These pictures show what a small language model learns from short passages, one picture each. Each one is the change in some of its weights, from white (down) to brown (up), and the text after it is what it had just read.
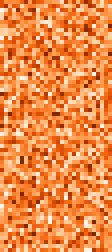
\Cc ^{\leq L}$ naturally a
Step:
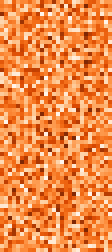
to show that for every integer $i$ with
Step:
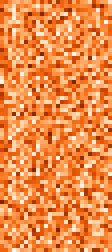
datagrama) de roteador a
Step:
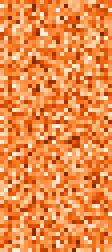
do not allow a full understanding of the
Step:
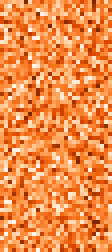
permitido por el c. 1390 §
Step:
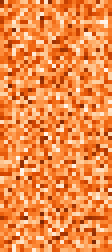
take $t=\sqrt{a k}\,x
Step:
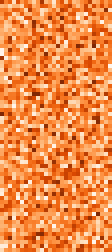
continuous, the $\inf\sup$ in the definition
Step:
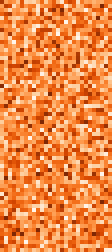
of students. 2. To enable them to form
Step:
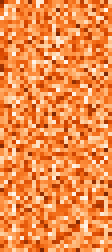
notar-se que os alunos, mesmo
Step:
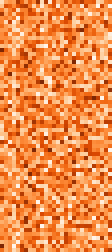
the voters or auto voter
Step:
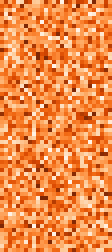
formação continuada, de modo que
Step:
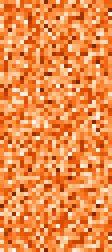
where $C>0$ is a constant.
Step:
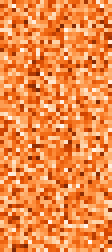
of value of our $2p$ stocks
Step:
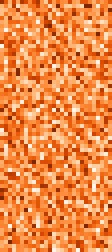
were verified through simulation results. Light
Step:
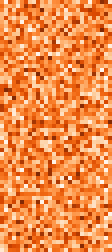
the liver. 10% of patients with
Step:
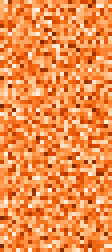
F. Mangiacrapa, P.
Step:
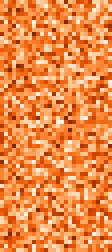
larger (but often in use)
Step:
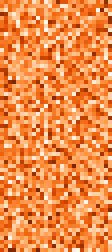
qobiliyati Tafakkur
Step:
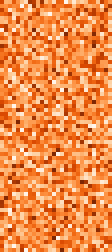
computation and storage resource Introduction -
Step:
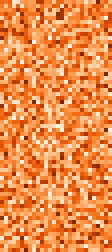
ichki omillar - bu
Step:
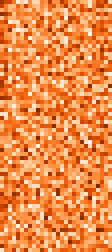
Fossati² ¹*Delley
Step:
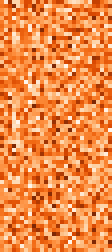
complexes sl. no. 49 (Table
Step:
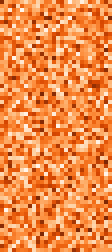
nothing to disclose 9.
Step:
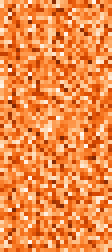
Arno Press, New York.
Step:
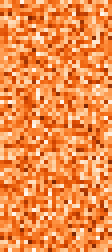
5. Melting Point 53 ^o
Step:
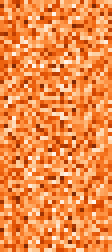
توجيهه نحو
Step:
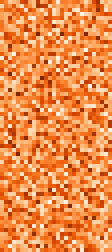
probabiliste par choix raisonné avec
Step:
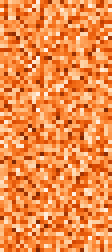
Sabzevar, Iran. *Hum
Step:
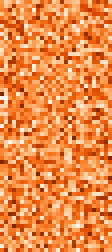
with the help of a membrane process. The aim
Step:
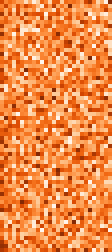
Camera secretelor*.
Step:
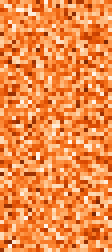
average current efficiency of zinc deposition is
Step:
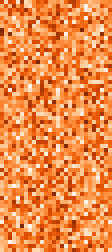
cannot be represented by the model any better than by
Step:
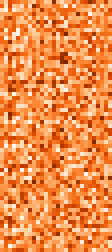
договорились. Продолжение
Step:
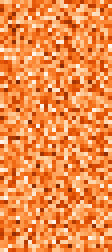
Hochschulgruppe Simulation
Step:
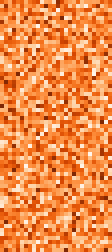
Repository submitted Relevant link
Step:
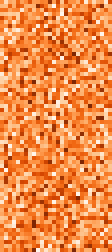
for any $1<r< \infty$. Then
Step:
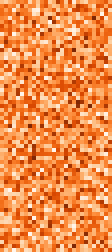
it is either an a.p.f. or a
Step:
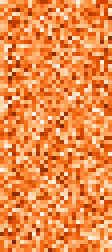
success of the project. The main goal of the
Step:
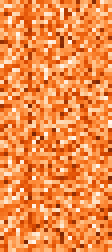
uni taqqoslash orqali milliy
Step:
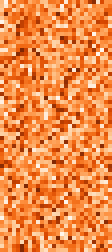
definitions that follow. \vspace{2ex}
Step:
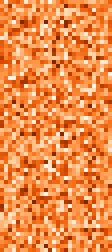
наиболее пригодный для
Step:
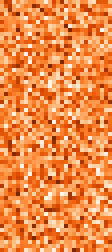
relevant source of information for an information agency
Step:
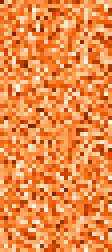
deficient than those in the anemia group.
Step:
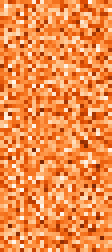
que: 1) nunca existe una
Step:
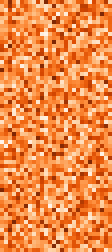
Nursing, Clinical, wards,
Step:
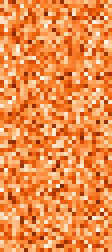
d}t =\vartheta _0.
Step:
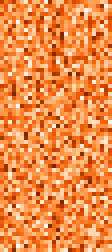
and theoretical inheritors — such as
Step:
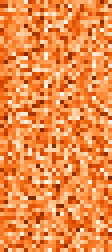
Karimni koʻchirgan.
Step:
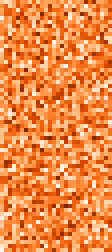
global sections coincide with the elements of
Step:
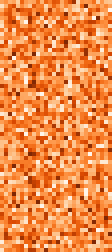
F[-1]$ in type $D$ is defined
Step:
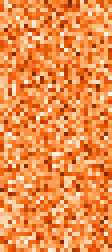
which induces a modification of the reflected
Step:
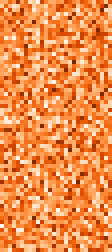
Utsav S., ⁶Mrs.
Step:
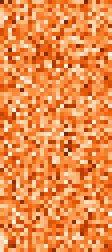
(Figure 4, left). Then, as illustrated
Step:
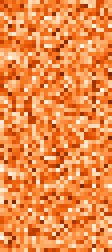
to phenolic compounds as the main component
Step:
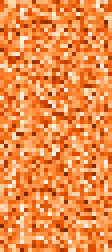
производительность мельницы
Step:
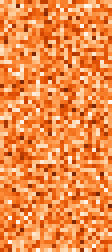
Obvious. ii) For any $X$
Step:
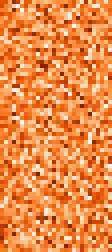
спроса³. Трудовые
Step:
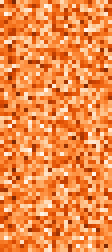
«г» банди билан
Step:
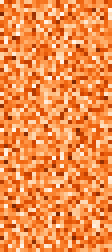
o'qitishda katta
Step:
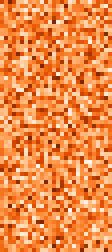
refining policies, rules, and
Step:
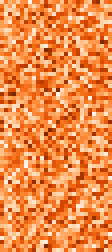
Protocol LAEA Lambert
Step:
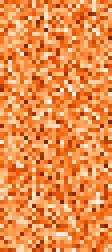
ximoyasizligi ong
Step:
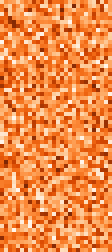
Research Paradigm This study adopted the
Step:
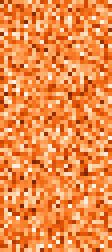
va kognitiv psixologiya
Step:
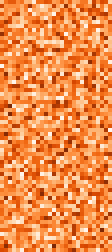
sh.) kabi. Navro‘z
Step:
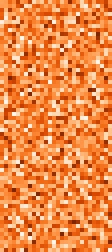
One should keep in mind, however,
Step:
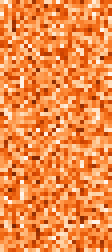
indicating a negative appendectomy rate of
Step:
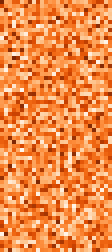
\eqref{stability-rho}), while $T$
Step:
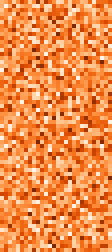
and Odimegwu, D. C.
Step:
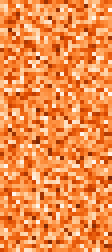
N. A. Lundquist, J.
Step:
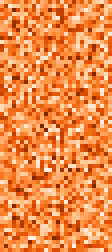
contains the hemisphere of pole $p$.
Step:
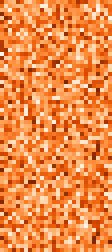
much attention has been given to Small and
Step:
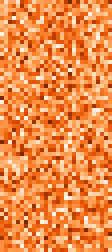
identifier supported in [Crossref](#)
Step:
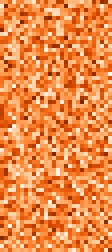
yet capable to generate sustenance and
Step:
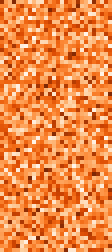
for parents. The number of students in each
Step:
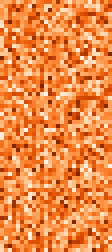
$\vec v$ of the polyhedron
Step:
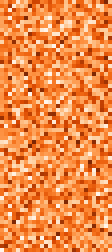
ou em uma antropomorfização do
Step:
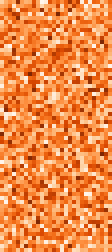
L^\opp$ is a particular case of the work
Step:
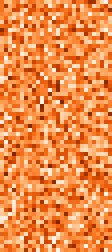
left-extremity of the interval containing
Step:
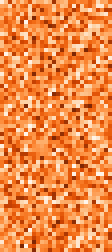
$-x \in K$. We write
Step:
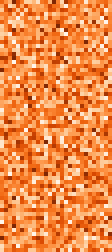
is inserted in line with the medullary
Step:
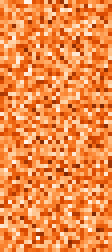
Fresh leaves (6kg) of
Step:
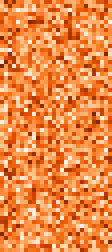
on machine learning, which derive, in
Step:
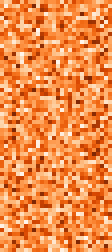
received an overall average weighted mean of
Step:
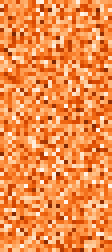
In addition, some studies showed a reduction in
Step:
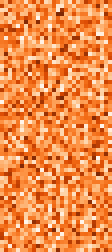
projectivity $P(k^{2})\to
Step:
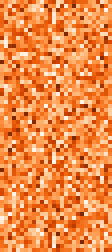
cases should include comparisons with the
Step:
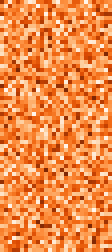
regarded as ‘laboratories of
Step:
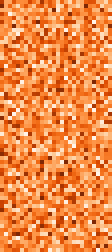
order to obtain more than $14$ digits of
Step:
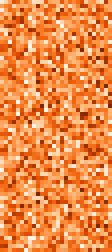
with $n=82$. Using the
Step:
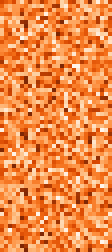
et traitement juridique <ul
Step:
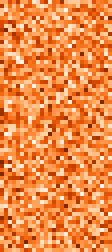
si ottiene utilizzando
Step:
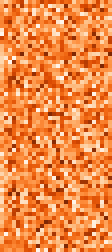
assumption. We thus get $(I\setminus
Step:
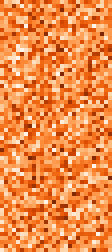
and $\lambda\in \C^*$. This map is
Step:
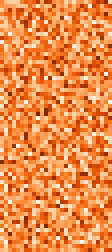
ionic strength, the
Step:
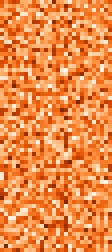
Сосудистые растения
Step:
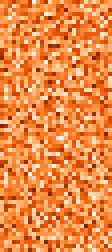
were as follows. At each site twenty
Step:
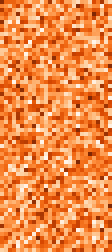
remains the dominant disease in
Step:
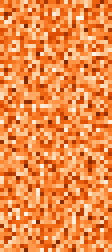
satisfied relying on the inherit structure of
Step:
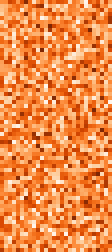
when a certain number of nodes are dead on
